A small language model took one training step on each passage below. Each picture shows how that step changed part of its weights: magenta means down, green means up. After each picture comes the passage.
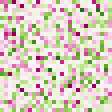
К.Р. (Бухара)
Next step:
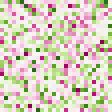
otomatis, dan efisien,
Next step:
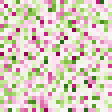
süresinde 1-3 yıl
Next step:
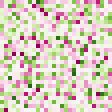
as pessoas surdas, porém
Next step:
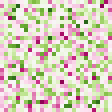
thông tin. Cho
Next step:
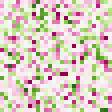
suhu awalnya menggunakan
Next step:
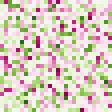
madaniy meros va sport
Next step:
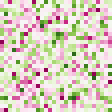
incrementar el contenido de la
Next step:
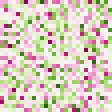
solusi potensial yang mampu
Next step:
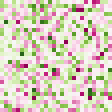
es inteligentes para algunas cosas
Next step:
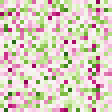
los trabajadores (20,62 %
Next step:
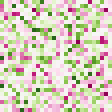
биз ўз олдимизга
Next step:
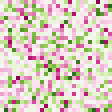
munosabat sub'ekti sifatida
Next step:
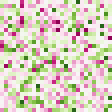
ishlash va izlash mexanizmlari
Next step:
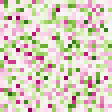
Kambar. Here it is
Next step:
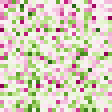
را نشان
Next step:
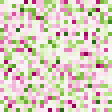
de la Organización de los Estados
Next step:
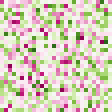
— onde estão os compostos mais
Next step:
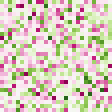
выражения (2) можно
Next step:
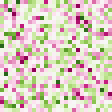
ko'payib, taxminan
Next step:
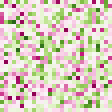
huquqlilik, inson
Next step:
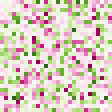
lorsque les contenants de
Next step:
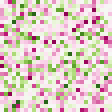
кризису ликвидности. -
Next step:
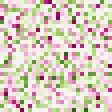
dos últimos anos sendo ocupada
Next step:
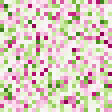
maqsadlar uchun ishlatishlari
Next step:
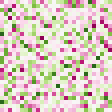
en la degradación promedio de
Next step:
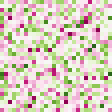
Suspendida Suspendida
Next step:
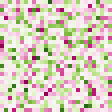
millatlararo munosabatlar
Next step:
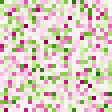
áreas florestais,
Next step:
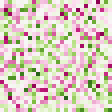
„na upatrzonego”,
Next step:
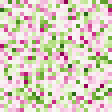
ferroviária, que
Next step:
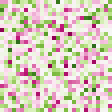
Dresden. Momentan im
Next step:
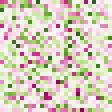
ведете бои,
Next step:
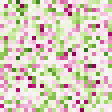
de science politique, Vol 6,
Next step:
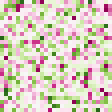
kaynaklar tarihsel olarak
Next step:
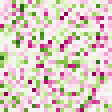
Бұл тәсіл
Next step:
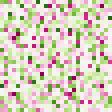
Хорижлик иқтисодчи
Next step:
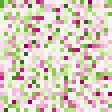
estrés, agotamiento y otras
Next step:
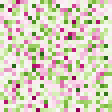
TECHNOLOGIES IN
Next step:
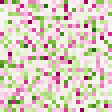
30 different substances,
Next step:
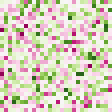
guna dapat dianalisis dan
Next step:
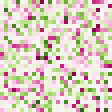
Boboyev L Kadruxja
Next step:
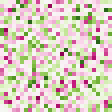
bir qarashda, Vatanga,
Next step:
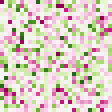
йўллари // Хусусий
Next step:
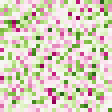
Агар стакандаги сувга
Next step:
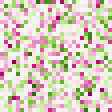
bo'lishlari mumkin. Masalan
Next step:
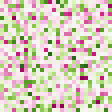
la vuelta al control de la
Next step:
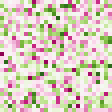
telde muhayyer perdesine,
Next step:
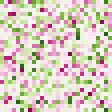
– Мартіна Бреста
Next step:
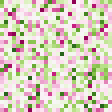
condiciones ambientales bastante
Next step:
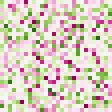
individuelles (frictions).
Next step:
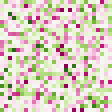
water, sprouts,
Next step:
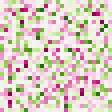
from the rich collection of
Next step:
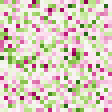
yuzaga keltirmoqda. Shu
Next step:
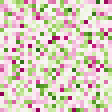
públicas sólidas. Incentivos
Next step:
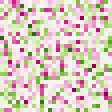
agroalimentari, prodotte
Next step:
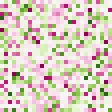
le point -1. Changeons
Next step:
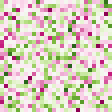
kuzatish mumkin: *Sen meni
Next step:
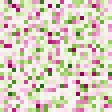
ifodalangan bo'lib, bu
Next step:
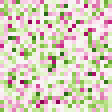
irrigatsiya va qishloq
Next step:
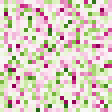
історичною дисципліною.
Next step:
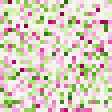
about poetry and its aspects,
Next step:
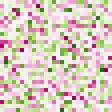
asıl önadının bunlardan
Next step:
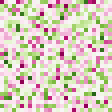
xillik ularga salbiy ta'sir
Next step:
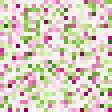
czwartym kursie, co
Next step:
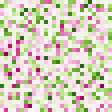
3 cambios de dirección queda
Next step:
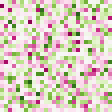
maior flexibilidade de formatação e
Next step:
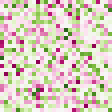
biri mahalliy millatga
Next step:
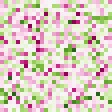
significance of the subject for
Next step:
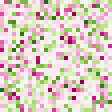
etish, shuningdek, til tizimining
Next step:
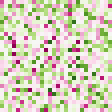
utilizării tehnologiei
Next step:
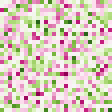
role and economic importance of the
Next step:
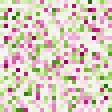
te stellen eisen. De
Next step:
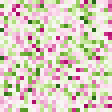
supporting structure according
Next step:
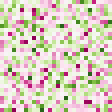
le processus diagnostique du
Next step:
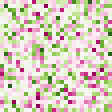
male shooters aged
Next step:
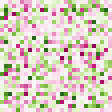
Almirante Barroso
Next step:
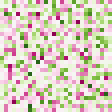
da população parda no contexto social,
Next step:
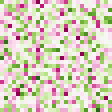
ekanmiz, yaqin
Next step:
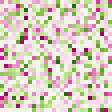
dell'effetto meramente
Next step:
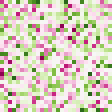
medizinischen Diagnose werden
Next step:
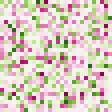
аналіз дозволив визначити
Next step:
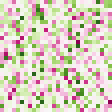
які мали полягати у
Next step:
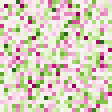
культуры в 4 классе.
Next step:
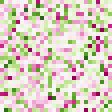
un análisis estadístico en
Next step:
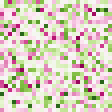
мотивов, побуждающих
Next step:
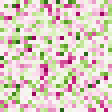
formal de la lengua.
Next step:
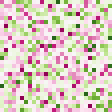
Filologiya fanlari nomzodi
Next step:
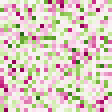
7. Odilova S.D.
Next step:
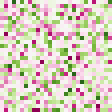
Федерации : Официальный
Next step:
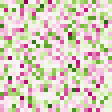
- Nichita, M. E.
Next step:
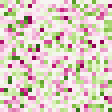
Department of the Russian
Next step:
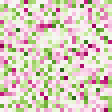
a la idea de solidaridad
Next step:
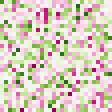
روی دست
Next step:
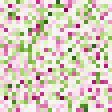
Continence care for people
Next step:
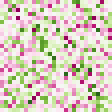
*Akademik Tarih ve
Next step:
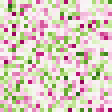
Shakar o‘g‘li,
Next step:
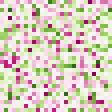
influye. Cuando un
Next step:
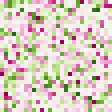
bevosita dushman bilan
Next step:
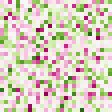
retenemos nuestra habilidad para
